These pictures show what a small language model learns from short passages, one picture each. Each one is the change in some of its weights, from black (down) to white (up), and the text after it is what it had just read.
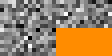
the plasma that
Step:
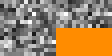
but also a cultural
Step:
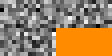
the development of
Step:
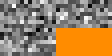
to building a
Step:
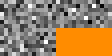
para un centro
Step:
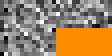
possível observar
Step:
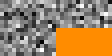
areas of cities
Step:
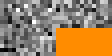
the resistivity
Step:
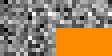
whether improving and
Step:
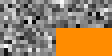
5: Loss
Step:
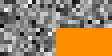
su rendimiento de
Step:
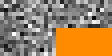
parte degli
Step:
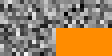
both Science and Social
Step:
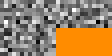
levels are optimal,
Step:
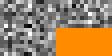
har bir rivojlanish
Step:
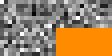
ses états
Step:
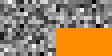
of the digital educational
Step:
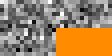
oxidation. The
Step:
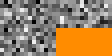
available, while the
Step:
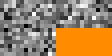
olib kelinganligi
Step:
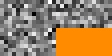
evidente que o
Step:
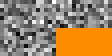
Community Health.
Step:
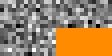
the valid knowledge in
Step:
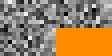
of needs and
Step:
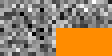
та інших
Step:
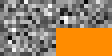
created for this
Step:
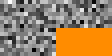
of the larger
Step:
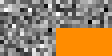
la Edad
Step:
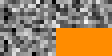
hoje muito
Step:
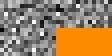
ou embuvage
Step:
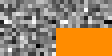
application in education
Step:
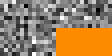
old absolute
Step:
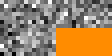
investigate the
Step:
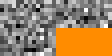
the following skills:
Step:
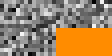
already being in
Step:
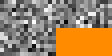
Ph1 locus
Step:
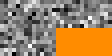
highlights of
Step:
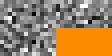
al duro
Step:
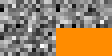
the modern Ukrainian
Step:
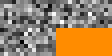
так как этот
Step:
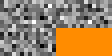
Text classification,
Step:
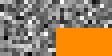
a eleição,
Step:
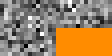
only the green
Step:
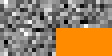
Nota: O
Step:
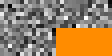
has an attribute
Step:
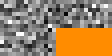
responsibilities and
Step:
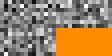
guide. We
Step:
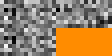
not statistically significant
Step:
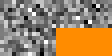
підходи до
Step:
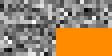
work could provide a
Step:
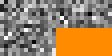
desse movimento
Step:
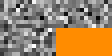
In Monte
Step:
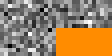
kashidan –
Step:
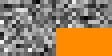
creatures, that
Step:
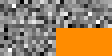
to understand the impact
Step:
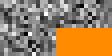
xlor va
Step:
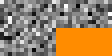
un soplo que
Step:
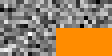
commonly created in
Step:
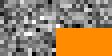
- Metadata
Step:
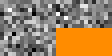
e Norton
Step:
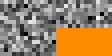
on running.
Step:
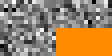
den drei
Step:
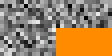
is designed specifically
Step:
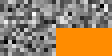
become as power
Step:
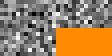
a mix of
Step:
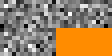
uso nello
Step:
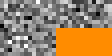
findings of this study
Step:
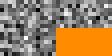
the heme
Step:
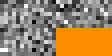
secuencial y
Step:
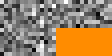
of isolated
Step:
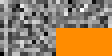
table 2, revealed
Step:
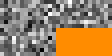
didn't take
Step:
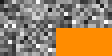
билан араб
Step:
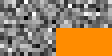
when managed
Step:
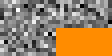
addresses future research
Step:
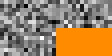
on Higher Education
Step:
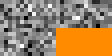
qilishi bilan
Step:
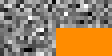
otros significados:
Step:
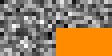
Unidade de
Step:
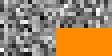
Figure 1.
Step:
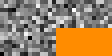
significant difference in free
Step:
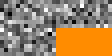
rights obligations.
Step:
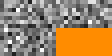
We now report the
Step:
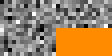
etkin bir
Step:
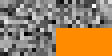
accurate, and
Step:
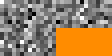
a alçada
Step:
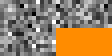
el grosor
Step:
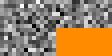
ease of social
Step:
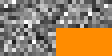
clients without
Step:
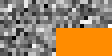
statistical analysis platform.
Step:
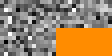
‘tempo de
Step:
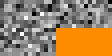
individuo de
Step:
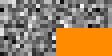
the number of changes
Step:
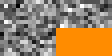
relevantes de
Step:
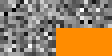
– a empresa
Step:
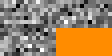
basis for the
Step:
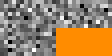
перехода к
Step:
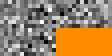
or planning to use
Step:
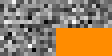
also important for
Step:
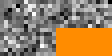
tashkil etishga,
